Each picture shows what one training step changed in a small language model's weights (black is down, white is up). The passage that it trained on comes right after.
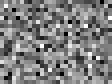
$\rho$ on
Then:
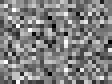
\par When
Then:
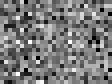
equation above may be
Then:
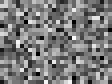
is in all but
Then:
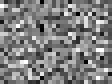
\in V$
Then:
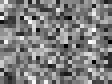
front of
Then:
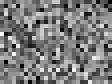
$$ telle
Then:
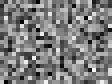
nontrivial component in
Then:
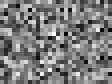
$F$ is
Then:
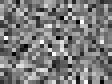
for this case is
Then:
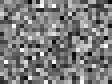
coset in
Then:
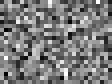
that considers the
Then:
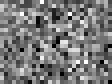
and here care
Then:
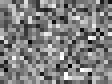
and $f :
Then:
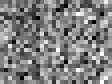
double manifold as a
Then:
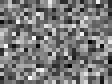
that, in this
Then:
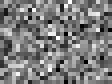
$B$ has
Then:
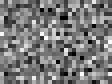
c, d
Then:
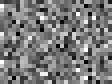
dataset. The
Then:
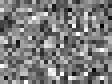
this paper.
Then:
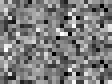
these studies
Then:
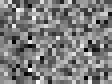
follows from induction on
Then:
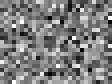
diviseur de
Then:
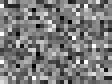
is slowly
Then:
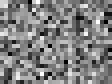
$\S$ they
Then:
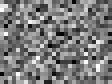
In the next
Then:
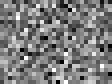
are negative and the
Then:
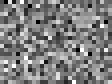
true for this knot
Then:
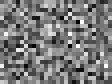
for a class of
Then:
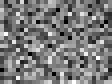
proposed the conjecture that
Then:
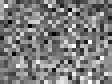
the difference between
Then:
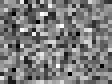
following convention:
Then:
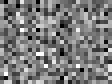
optimal objective value,
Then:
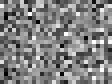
cohomology sheaf
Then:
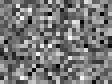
used eastern
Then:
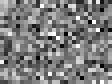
$u \to
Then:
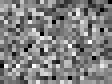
with $\|D
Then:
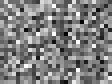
are subvarieties
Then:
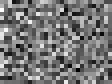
of the space of
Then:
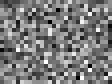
that is used for
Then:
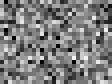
achieved via
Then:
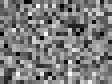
$\varphi$ are
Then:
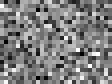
The procedure is
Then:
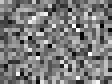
this graph is
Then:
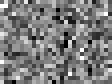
gluing \\
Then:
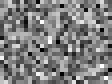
integer $i$
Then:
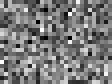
origin, which is
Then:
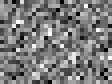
proved that any two
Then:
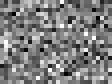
Let $M
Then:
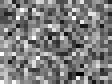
has not been
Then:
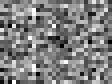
now we know that
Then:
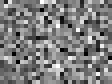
primitive element
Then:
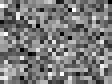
is the convergence of
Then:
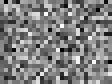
Lemma 3.5
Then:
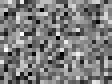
map is given by
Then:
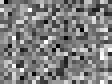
Section 1. Section
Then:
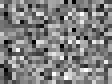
Lefmann and
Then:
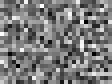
- \ue s
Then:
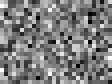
basic material
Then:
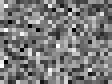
the tangent space of
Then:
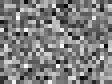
are degenerate
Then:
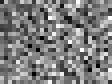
gap Berry
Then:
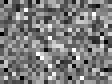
reference covariance
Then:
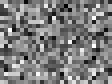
radii are
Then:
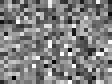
that there exists
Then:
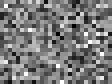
\noindent {\sl
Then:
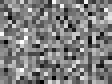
and C.
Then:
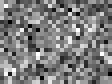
the reduction in total
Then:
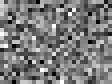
boundary, the following
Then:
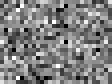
upper gradients
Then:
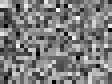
is a $4
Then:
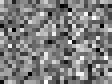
plots this
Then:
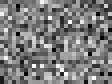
networks with arbitrary
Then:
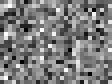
algebraic varieties
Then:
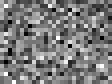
the convention that
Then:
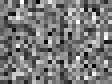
interval of time may
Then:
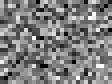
connected, $r
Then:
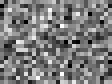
notice that the
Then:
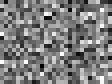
continuous. \item
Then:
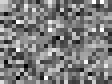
also a homomorphism of
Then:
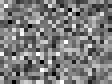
the following form
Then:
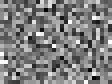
regarding graph
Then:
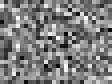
$t \in
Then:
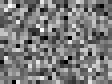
weight, which are
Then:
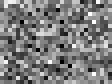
coordinate planes the
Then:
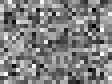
ring 1,
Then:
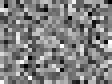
proof of Theorem B
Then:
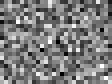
that $i$
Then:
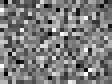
derived. An
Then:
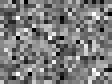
may be better
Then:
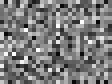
boundedness of the
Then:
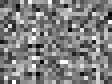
When we are
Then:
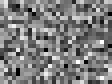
it. All
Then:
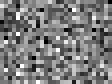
is lower than the
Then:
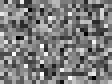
convergence rates in
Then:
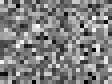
step we set up
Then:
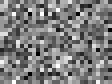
is important to note
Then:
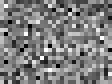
the same chain of
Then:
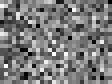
is the case of
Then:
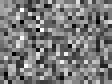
corresponding flows and
